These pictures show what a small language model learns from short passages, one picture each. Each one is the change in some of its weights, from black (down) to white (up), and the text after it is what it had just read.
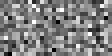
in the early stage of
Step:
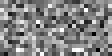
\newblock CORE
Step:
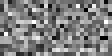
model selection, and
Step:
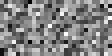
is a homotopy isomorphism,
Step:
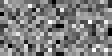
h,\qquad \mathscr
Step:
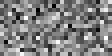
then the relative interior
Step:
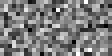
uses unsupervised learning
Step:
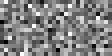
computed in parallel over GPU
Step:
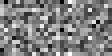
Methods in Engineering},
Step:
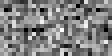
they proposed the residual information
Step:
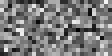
to do this for
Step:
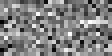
localized in both the
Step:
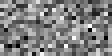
their representatives.
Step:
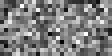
the worldlines with
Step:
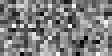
commutes with the differential
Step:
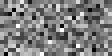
graph $G$, denoted
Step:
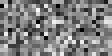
integrate, and use
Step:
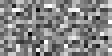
Trans. Amer.
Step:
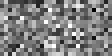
the establishment of
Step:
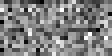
have the following;
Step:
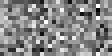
the classes considered for
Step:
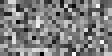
avenue to calculate
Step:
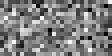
the processing of
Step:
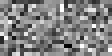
and the odd-even
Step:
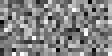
in the following table.
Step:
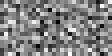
and feces) in
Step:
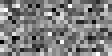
under the null hypothesis at
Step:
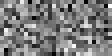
N$. Choose
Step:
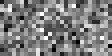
if they are regularized
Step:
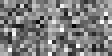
all $F\in
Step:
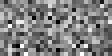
supported in $V
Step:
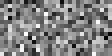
we analyzed 186
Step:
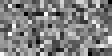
Simulation results are presented
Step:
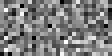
This combined with the discrete
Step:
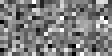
string in $V$
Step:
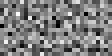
is not natural for
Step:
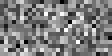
Each thread will independently perform
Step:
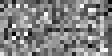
experiment} At time
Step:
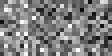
precision has about 16
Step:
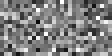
pose special theoretical and
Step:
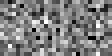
consists of three parts.
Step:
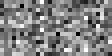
Implications for
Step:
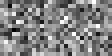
for the restriction of
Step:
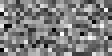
quadrature points and
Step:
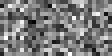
have had to resort
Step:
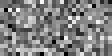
a mean absolute error of
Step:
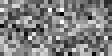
place due to the
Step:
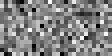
are expected to host
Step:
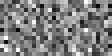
frames of video
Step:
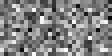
decomposition, yielding
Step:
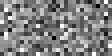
and Garatti
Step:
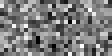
LAT blind
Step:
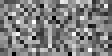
of well separation of the
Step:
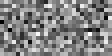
problems appear in the
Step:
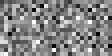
of (b)
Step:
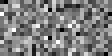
Web text format
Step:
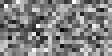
the choice), and write
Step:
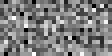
point it's useful to
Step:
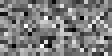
radiation propagating into
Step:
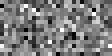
any rearrangement
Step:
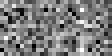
< QR$, since
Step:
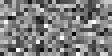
therefore, for each
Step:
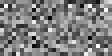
dot and the left
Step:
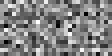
is controlled by a
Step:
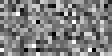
gaps as functions of
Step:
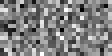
case. Thus there exists
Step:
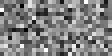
the same journal issue
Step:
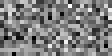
be estimated to be
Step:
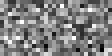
with the conformal generators and
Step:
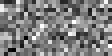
to varieties. The second
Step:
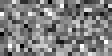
which reduces the boundedness
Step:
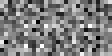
pulse as having one
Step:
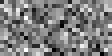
interaction by itself gives rise
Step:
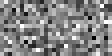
proof below. However,
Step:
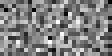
G} w_g
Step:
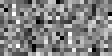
est de la forme
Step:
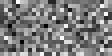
that can in principle explicitly
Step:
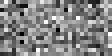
the metastable
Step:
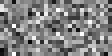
theory is developed within the
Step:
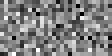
classical definition of modular
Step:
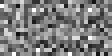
authenticate and
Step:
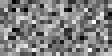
ROC matrices
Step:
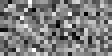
is necessary to transform
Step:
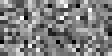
a 1D boundary value
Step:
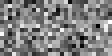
we fix a ground differential
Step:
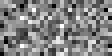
(a) edge node
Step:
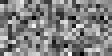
on path $p$.
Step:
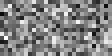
be constructed based on the
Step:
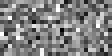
above. This completes the
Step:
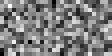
is relatively compact by
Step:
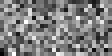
the amplitude is even close
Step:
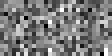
have been able to write
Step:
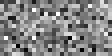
ensures the affine-invariant
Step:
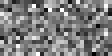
As the figure also
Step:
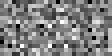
fractions. As a
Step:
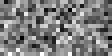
once: Unified,
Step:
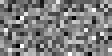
$C$ with values
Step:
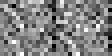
surface parameterization of
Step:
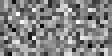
be exploited as a
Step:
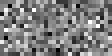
tensor satisfies $$ \la
